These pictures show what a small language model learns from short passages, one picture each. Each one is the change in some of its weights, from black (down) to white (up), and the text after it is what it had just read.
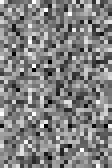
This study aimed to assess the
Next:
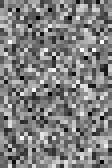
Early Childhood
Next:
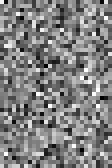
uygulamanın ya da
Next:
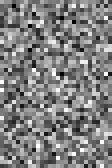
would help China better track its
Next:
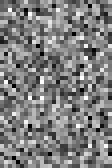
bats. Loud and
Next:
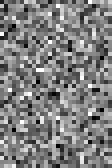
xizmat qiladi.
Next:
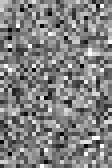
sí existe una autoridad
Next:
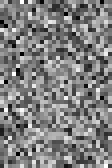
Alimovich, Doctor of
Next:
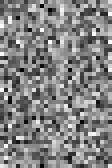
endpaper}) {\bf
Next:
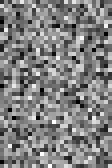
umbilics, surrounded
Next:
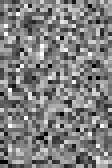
e-wallet yang
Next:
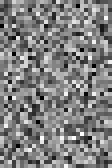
found following this analysis, is either
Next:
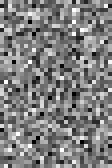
perspiration part for us,
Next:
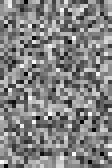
pediatric populations.
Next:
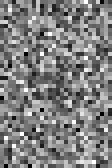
Rayleigh, {\it
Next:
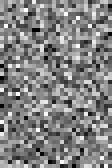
and B works in much greater
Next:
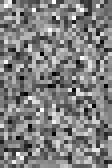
Laplacian of curvature
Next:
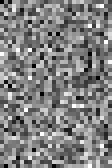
yang berkembang,
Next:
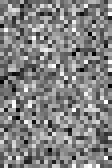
chiqindi tarkibidagi
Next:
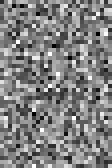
boundary conditions. We denote by
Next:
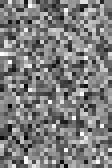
xil marosimlar,
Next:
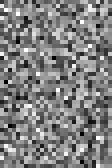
Euclidean degree perform
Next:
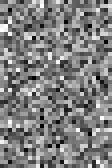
length and **word length**
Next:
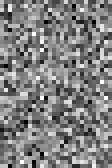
Business Law,
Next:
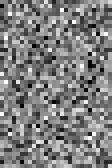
of the metal ion. In
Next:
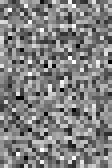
is a classical result (see for
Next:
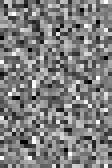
methods and techniques to analyze
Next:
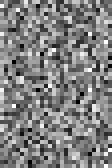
to the survey. These data
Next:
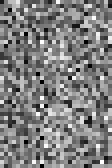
bread by an accelerated
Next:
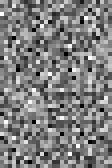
0 \quad \forall j$,
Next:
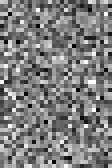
\quad (1)$$ where the
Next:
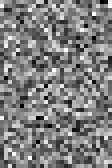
of them is included. 2.
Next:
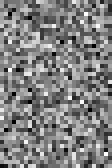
>0$. Then for any
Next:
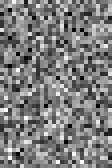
which the precipitation is
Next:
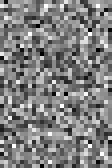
Jonckheere trend
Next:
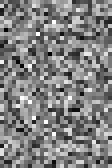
also play an important role in the
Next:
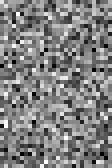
The controller design is based on
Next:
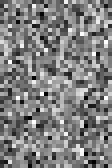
medika hutana*,
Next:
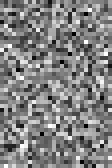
value Age Nil <30
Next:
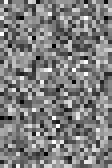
there have been 10, 53
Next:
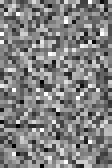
RF and C4.5
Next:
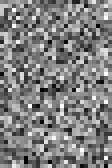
be simplified to a single
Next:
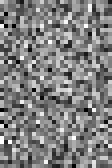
building support through stakeholder
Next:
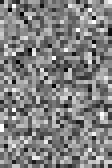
data is confidential, it is
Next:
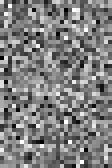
profitability, one or more
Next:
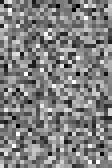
exists $l' \in
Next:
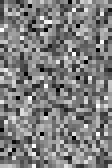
the edge-weights in
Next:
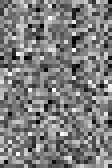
isolation and axenic
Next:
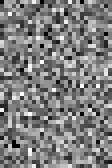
Fig. 1 This ligand
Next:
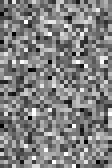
right-angle one, then the
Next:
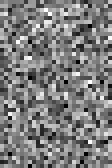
like campus & industry &
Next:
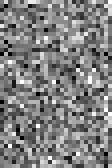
berpikir apa yang
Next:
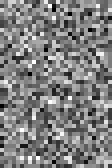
that are defined recurrently
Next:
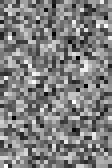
Bloom's theory,
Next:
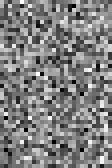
found to have daily periodicities that
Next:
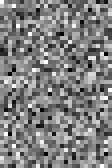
\begin{prop} For all
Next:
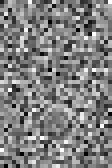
har qanday istagini
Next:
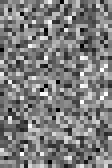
Sedangkan teknik
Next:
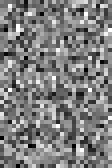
discuss oscillations a
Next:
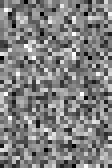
oxygen (Table 2).
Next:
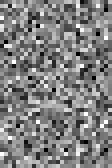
Kierkegaard é
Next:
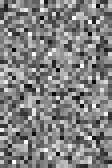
masters of the 17th and
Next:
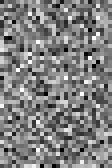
dimensions were cultured in two
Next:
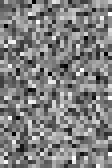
har biri faqat
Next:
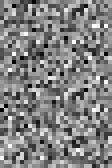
de forma convencional e de
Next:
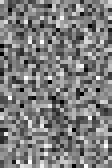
bryophytes and other
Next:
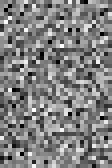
Spatial analyses of
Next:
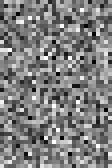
since we have failed to obtain
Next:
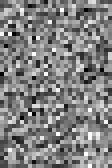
dimungkinkan akan dapat
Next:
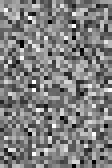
finite element method elsewhere
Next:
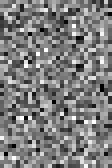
fois, utile et
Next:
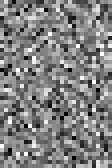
the Covid-19
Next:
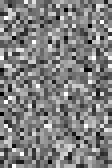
- to'ldiruvchi)
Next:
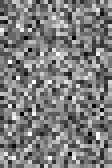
module of logarithmic differential forms
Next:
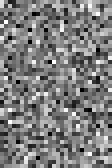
introducing additional complexity to the
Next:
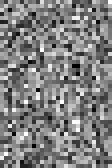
had a profound influence on
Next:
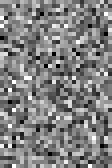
resposta: 16. No
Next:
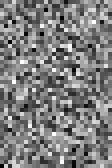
colaborând pen-
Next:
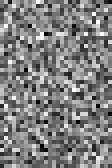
de gestion plus performants.
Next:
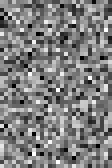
a member of his family. It
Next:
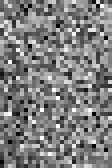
Já no caso do
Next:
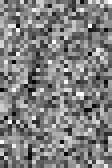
the use of parasitic elements
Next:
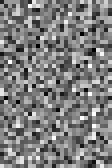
gradually improved due to their
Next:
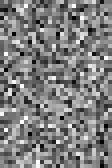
any stabilizers, thus
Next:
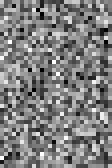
geometry; Hopf manifold;
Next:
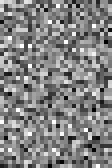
general los grupos y que
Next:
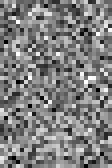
A. Shaygani,
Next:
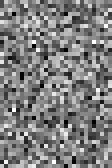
to a business process is not
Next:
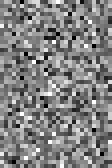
of $L$ is isomorphic to
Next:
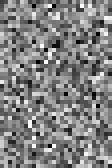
rescaling processes. This
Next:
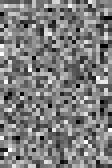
clearer (we
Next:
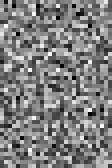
font of the score. When
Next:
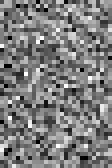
e sintetizar diversos
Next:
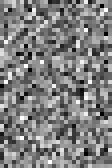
and Trace Distance:
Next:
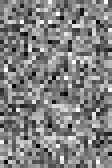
are captured. Advanced
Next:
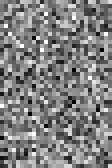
(OU) modulation of
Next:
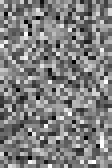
Actually, all the results
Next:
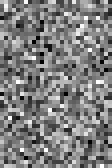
challenging unsolved problems in
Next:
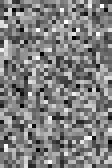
in the presence of TEA
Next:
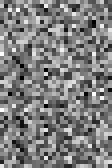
in this paper is finite. We
